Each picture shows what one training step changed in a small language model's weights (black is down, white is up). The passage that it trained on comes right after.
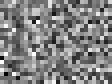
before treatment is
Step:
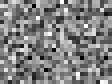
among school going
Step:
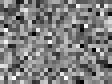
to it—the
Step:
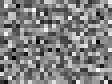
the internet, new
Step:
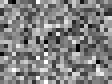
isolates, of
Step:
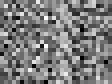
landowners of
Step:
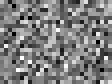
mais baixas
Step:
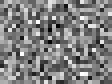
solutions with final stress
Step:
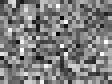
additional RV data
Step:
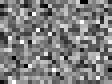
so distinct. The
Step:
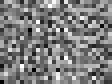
estimation in many recent
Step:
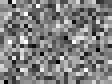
útiles y
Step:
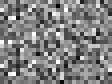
representing the
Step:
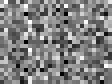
хоча б
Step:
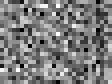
L. No.
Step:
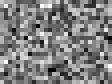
data used.
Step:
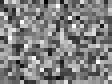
weight during the
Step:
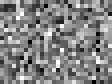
based on Eq.
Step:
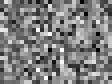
focused. As a
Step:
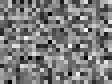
a critical temperature of
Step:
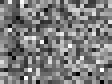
the consistency of
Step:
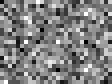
put under pressure
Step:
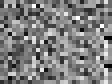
have the potential to
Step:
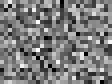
to simplify the
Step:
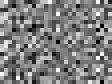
одного з
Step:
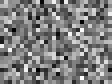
two groups,
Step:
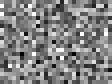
$\tau$) was
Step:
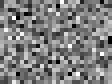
labor market, we
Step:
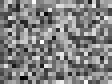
of the quantum
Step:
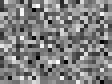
total charge present in
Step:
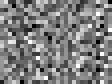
зоны и
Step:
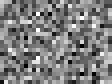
Table 1.
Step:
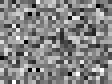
technique, and
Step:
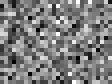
Una especie
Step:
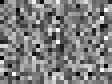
more negative potential is
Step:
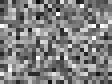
velocity of impacted
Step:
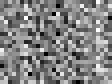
LIGO error
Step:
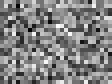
of the teacher to
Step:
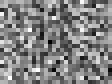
same procedure as before
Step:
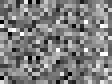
D Detection
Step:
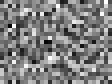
and then the three
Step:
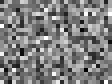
same as Alice's
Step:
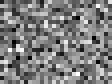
Also, fish
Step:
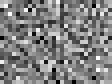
effectively damped
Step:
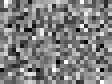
that no competing
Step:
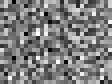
the present study,
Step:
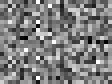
knowledge. This
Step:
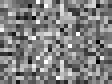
of protective
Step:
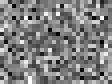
La latencia entre
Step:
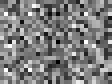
pages =
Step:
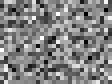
infer the presence of
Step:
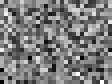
the presence of
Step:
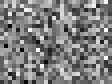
are adopted every year
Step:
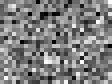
plans executed
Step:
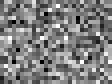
than the saturation
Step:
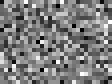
shown that at least
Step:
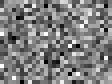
grounds that they
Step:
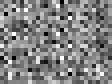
UV light, pairs
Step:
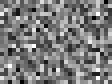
prohibit the
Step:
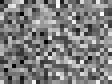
reducing the neutron
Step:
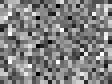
top 10\% most
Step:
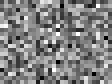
XUS ning
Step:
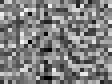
the system requires higher
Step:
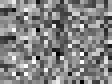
ends up
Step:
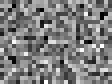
da lesão,
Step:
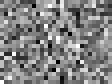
communities and a
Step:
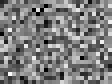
considering the total power
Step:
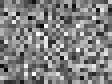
several digenetic
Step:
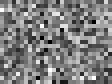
the carbon-rich
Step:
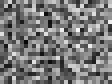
the regularization of
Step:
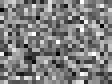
solution to conflict
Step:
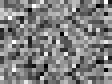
da erosão
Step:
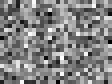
on the vertical profiles
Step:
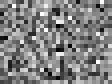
implementation of the
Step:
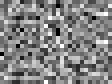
Human Brain
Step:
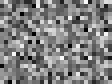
a complex and dynamic
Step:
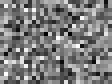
the students and their
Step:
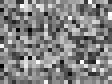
She uses her
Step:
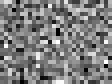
where their skin
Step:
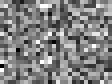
model. This
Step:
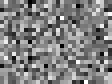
to UNESCO
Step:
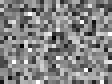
oneself of the
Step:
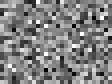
teachers' technology use
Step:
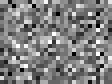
на природні
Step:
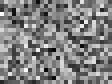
levels using the
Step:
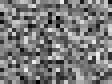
the shortest
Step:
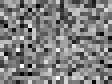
que usam
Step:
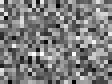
an LSF
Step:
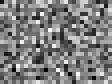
which can exceed
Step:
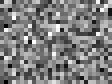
or, in some
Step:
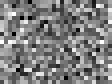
relevancia para la
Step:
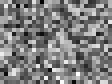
the people directing
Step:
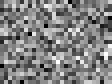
invalid for
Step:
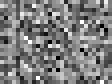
four time slower
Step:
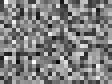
connected to the
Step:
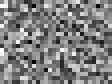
Nigeria civil
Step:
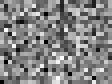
$E$ will
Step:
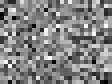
Introduction session
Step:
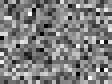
\left\{ x
